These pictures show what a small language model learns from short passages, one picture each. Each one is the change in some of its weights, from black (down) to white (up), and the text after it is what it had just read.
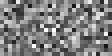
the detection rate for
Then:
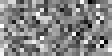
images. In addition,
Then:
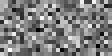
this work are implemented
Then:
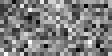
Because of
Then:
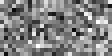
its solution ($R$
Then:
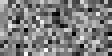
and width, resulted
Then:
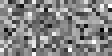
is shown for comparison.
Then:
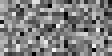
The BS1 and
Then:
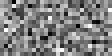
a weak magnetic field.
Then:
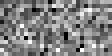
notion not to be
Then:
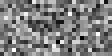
factorizes as follows:
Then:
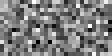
Conclusions and
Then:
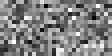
in brackets
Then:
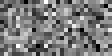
\to \Psi
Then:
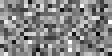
are known to high
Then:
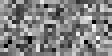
in some chip models
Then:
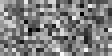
have also tested the
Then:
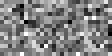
not see any very
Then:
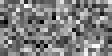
blobs over a
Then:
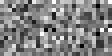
singular nature of classical
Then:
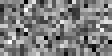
the tooltip--
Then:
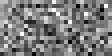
imagine we
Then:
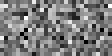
& \\ Stellar
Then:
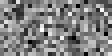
the same thing in
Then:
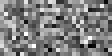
have only one critical point
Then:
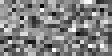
large-scale integrated
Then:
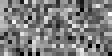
= \frac{\hbar
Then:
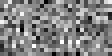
soft and hard colors
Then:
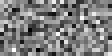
investigate the corresponding
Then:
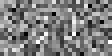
through dark matter without
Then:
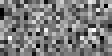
We then face the
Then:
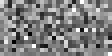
of the remainder
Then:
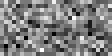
unpolarized while
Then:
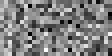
Planck scale,
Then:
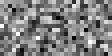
standard parametrization of
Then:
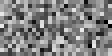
e$ and $f
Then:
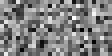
the absorption of
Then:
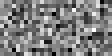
by the RGB
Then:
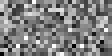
was a common practice
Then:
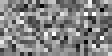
mass spectrum is shown for
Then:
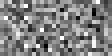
on the energy does not
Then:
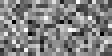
unlabeled cluster
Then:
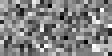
The first group is
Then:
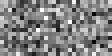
determination of the peak
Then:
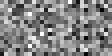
is a convex
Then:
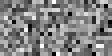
element abundances present
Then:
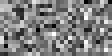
In Slice
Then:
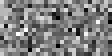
realistic and detailed description
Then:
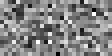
the Galactic plane
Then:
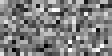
can be controlled as
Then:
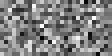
that the outgoing
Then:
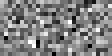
and the twofold
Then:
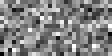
our infrared
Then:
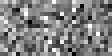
automatically satisfies
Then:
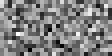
of artificially
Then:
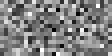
is a linear fit to
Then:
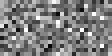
energy away from the
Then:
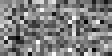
act on the same
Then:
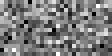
must be affected;
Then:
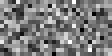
the replica symmetric
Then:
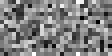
the condensate
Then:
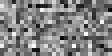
3$, none of
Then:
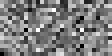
with those of the
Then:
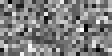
sampling interval
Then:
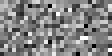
Finally, no
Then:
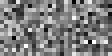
the main choice for future
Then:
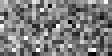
We shall be using
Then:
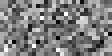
log counting:
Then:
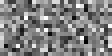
bound on the maximum number
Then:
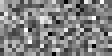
hardware accelerators are
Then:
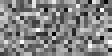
spectrum is the flat
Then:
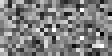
of the sample square
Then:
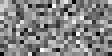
SN rate observed in
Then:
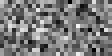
and $H$, the
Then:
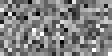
the following expression:
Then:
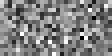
of the neutron stars
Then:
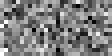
the decay $\Phi
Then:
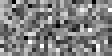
a proposal to
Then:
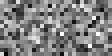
the flavour evolution
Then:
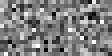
longer wavelengths,
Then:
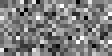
+ t]$. These
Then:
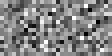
handle the case in
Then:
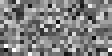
the support from and
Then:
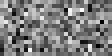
work that requires memory
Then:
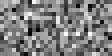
Therefore, the action that
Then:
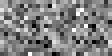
hair can be
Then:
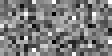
denoted by positive
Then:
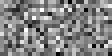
considering a detector
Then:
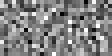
profiles were then
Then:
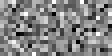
behaviors are mainly
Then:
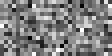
both in and out of
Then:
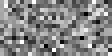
black-body radiation
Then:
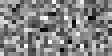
improved photometric
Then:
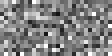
However, in this last
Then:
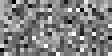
a column that can
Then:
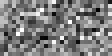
changes slightly at the
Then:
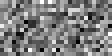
like ours has the
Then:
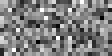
determination from the behavior
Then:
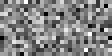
We use two reasonable
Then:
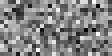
the derivation of the
